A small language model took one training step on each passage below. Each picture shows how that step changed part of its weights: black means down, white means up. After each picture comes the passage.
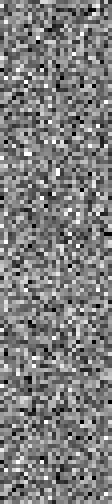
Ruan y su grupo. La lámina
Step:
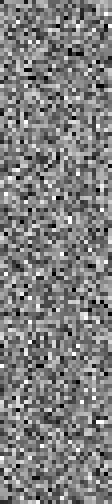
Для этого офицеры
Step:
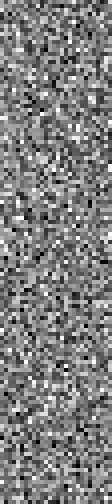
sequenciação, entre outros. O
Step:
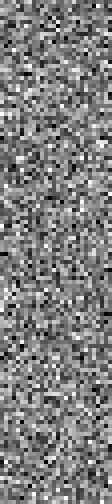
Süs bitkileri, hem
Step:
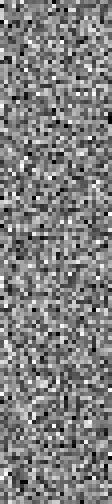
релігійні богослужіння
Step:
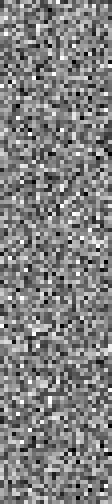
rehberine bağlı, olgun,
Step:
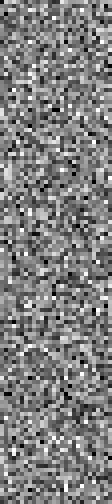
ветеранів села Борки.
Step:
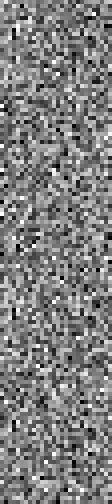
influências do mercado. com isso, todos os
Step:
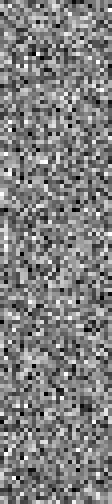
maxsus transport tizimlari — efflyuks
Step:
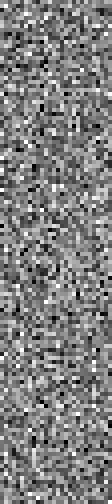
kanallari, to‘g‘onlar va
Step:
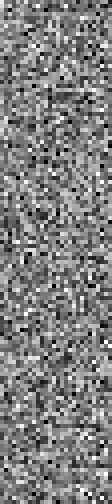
& Parulian, T. S.
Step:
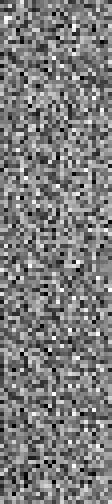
Бундай имконият орқали
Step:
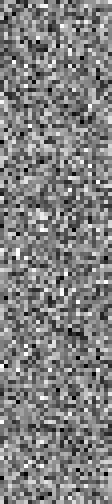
– ДС) вказує на
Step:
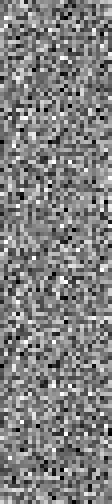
Західної Європи та
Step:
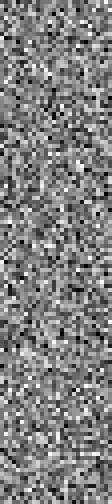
pour des analyses ultérieures,
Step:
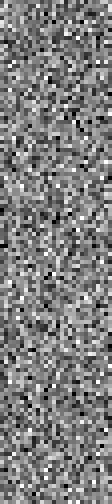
Autor Sumariva (2021, p.
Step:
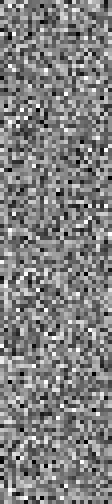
kirgen vaksina qollanıladı,
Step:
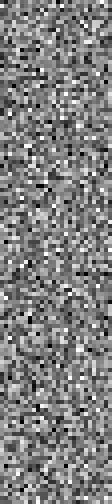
- Barone 1899 = Barone G.,
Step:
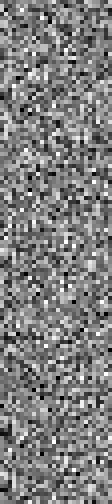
favqulodda vaziyatlarda harakat qilishga va
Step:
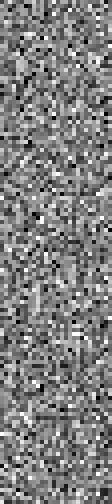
naqd pul mablag'lariga,
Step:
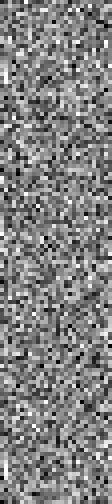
jalb etiladi[4]. Xulosa:
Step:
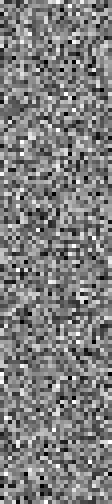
a Teoria da Arquitetura ao
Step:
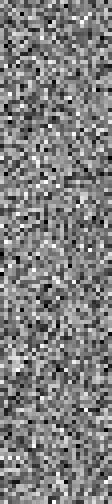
sempre queima – nunca bronzeia
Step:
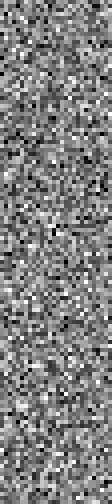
процес 3D-друку складний,
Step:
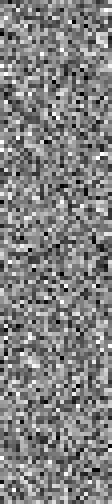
que alguns participantes têm valores mais altos
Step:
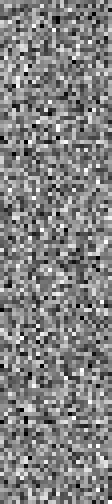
[10; 11]. При вагітності
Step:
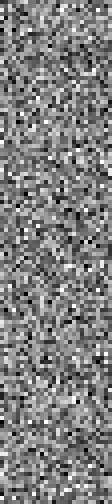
tener conto della discriminazione
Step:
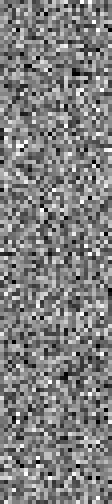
haqida yetarli bilim shakllanmagan. [2]
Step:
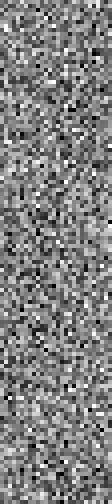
-nuqsonli bolalarga nisbatan saqlangan
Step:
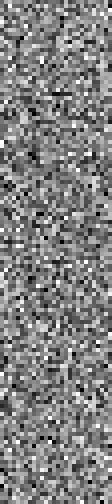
de financement (entre 76 et 80
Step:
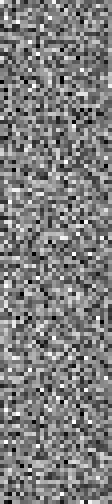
you can't beat them,
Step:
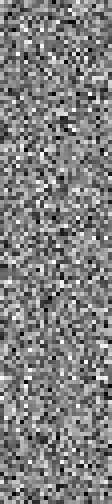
prompt dan neutron terlambat,
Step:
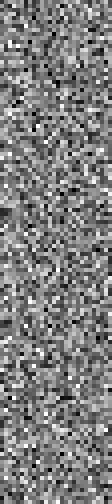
recientes o múltiples cirugías
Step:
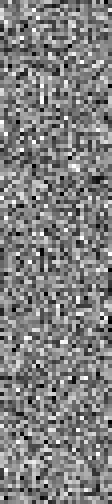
sampai ke bawah tidakjatuh
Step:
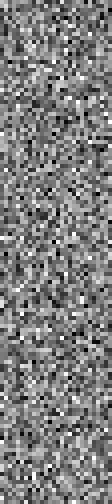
Este objetivo se lleva a cabo con base en
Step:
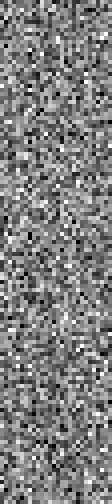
que nos permita entender cómo y por
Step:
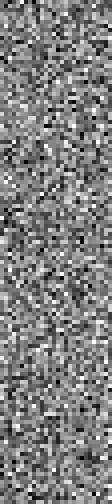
population. **Method:** integrative review
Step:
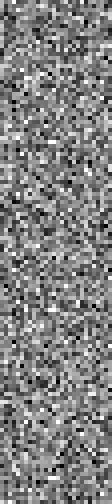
ABSTRACT С помощью
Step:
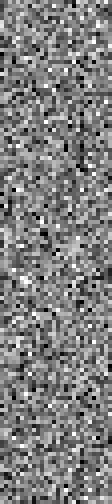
sug‘oriladigan maydonlari, suv
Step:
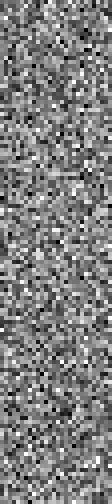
trends in demand. The aim of
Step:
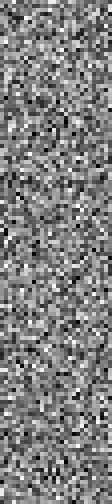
إجراءات وتدابير
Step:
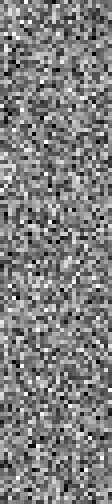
of Plant Analysis. – London:
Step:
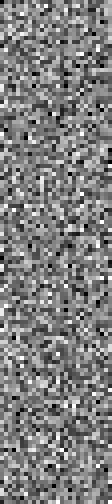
em substituir um grupo ou átomo em
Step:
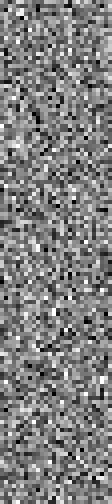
жамиятда етарли таъсир
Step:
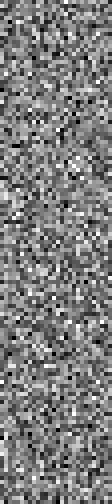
socialización con miras a la conformación de
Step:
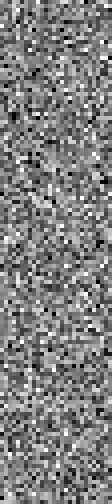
Suarez Castillo Dr. Enrique
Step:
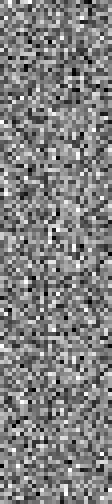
muammolarni birgalikda hal qilish.
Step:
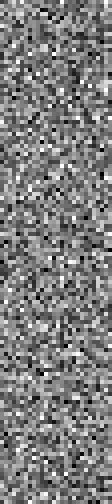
российских городах.⁵⁹
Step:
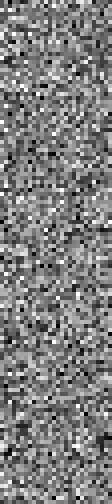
que não existe uma musa, ou que “essa
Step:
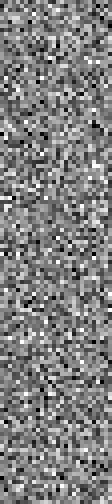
sohasidagi innovatsiyalarni muvaffaqiyatli joriy etishning
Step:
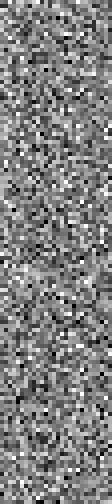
instituti va an'anaviy oilaviy
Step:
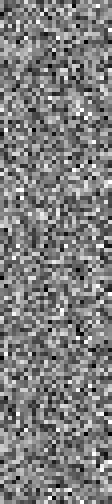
comme les initiales de la cité
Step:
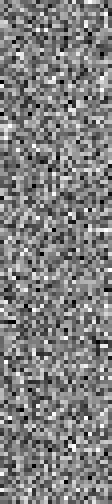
mashqlar o'qituvchi tomonidan uyga vazifa
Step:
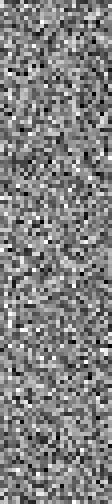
Bo‘gim atrofidaǵı
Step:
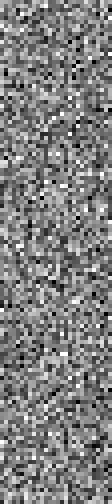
é que dentro ampliação do terminal 1.
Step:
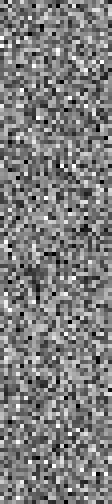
municípios de Jaguaretama,
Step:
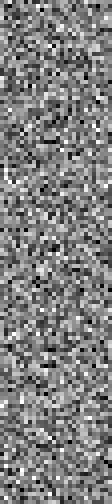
поговорили про новину й
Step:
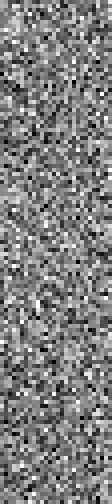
ёрдамида тадқиқотчи
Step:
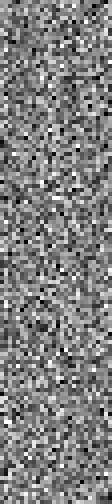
kechirimli bo'lish masalasi
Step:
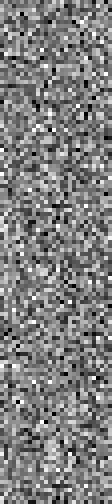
de práticas padronizadas,
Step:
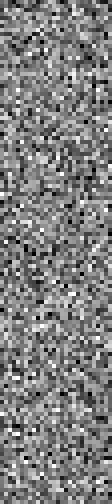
technological diffusion, and economic
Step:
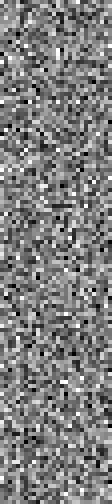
– Economia de custos.
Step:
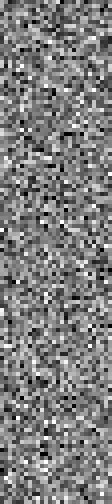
і Google Classroom.
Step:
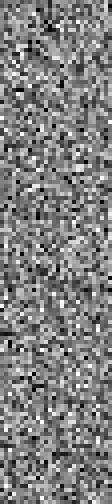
markası D600 ǵa
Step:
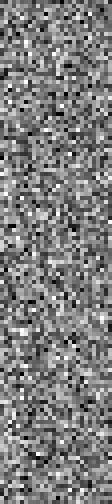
literatura em sala de aula, enfocando
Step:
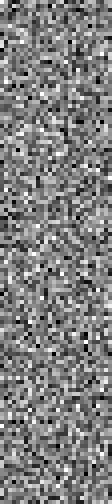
um dos motivos que levou a uma
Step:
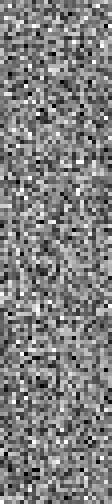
Саратов Аннотация: В статье
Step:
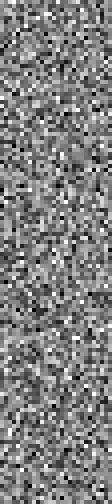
-NH bog'ining deffarmatsion
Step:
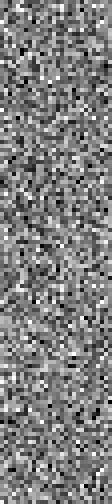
xarid qilinadi va bu tovarlar
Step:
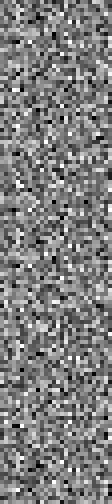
als doel een doelmatiger
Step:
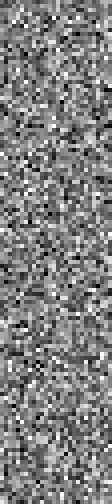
arab tili, o‘zbek tili,
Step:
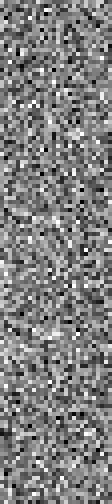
agama dan golongan tertentu
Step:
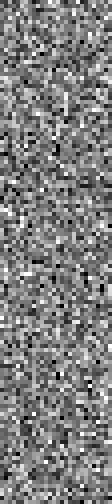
: Jérémie Cacavela et ses
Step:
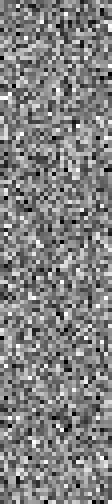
[6: 49]. Mavjud manba
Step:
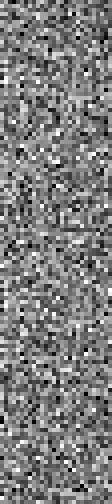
garantizan a todas las personas el
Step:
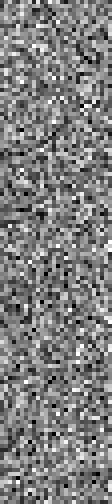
froh“, „auf dem Herzen
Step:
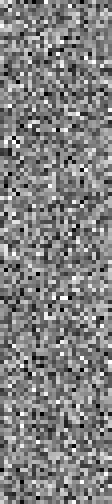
nomoddiy aktivlarni aktivlarning tugatish
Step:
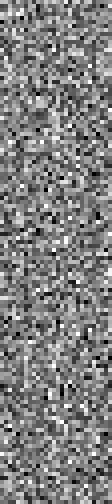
проводятся с целью отражения
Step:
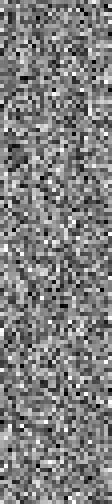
e lavagem dos veículos. Ali
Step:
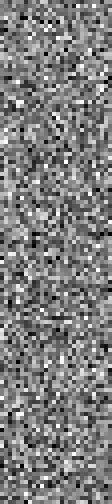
sociales de los huertos urbanos y sus
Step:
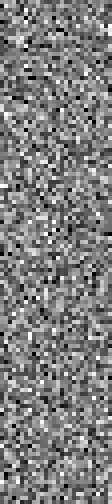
среды и как условие личностного
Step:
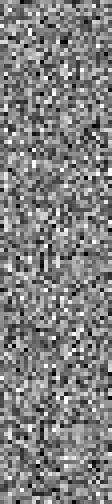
kabi qonuniy hujjatlar dasturul amal
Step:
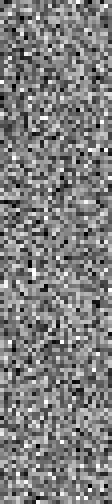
ústin tutıw: have a
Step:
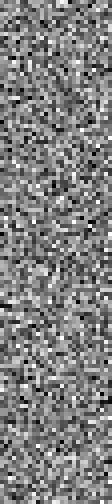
in labor practice, there are no modeling
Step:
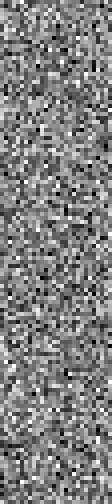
Арал өңірінің
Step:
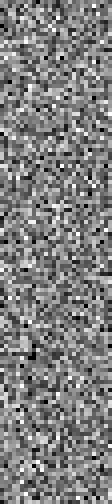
dependiente dicotómica y ,
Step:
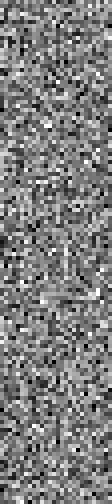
a Timely and Necessary
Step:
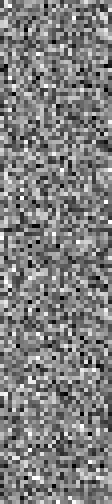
грамматических конструкций.
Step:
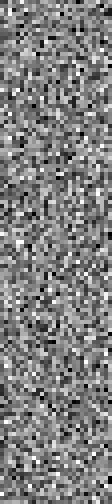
olingan daromadiga qaraganda nisbatan yuqori
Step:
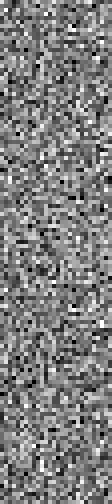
qaraganda kamroq qamrab oladi.
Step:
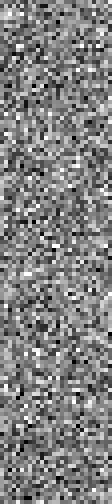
axborot muhiti va hozirgi zamon talablariga
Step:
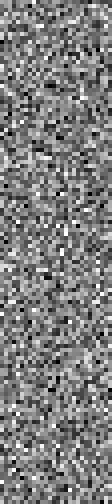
Centro Universitário Santo Agostinho
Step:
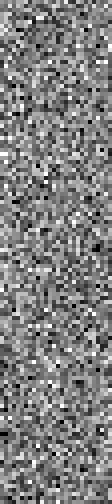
previamente presentada (en la Figura
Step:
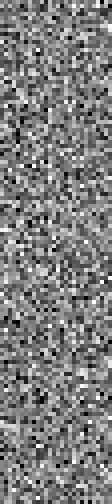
the training of pedagogical personnel is being
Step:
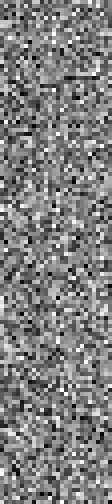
(Qimmat) yalqov,
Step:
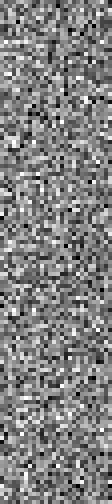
a dicotomia que faz entre ação
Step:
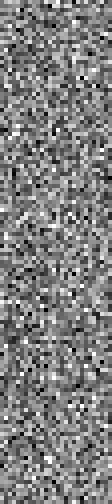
joylashishini ajratish bu estetik
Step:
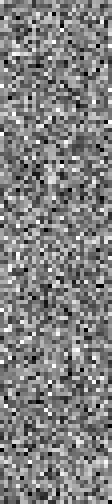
*Habite-se* habita este
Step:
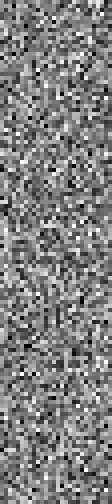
haqqoniy ochilgan. Ikkala
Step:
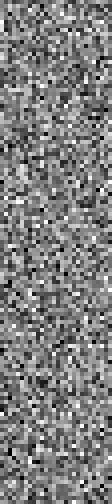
etish yo'li bilan ishlab chiqish va amalga oshirish,
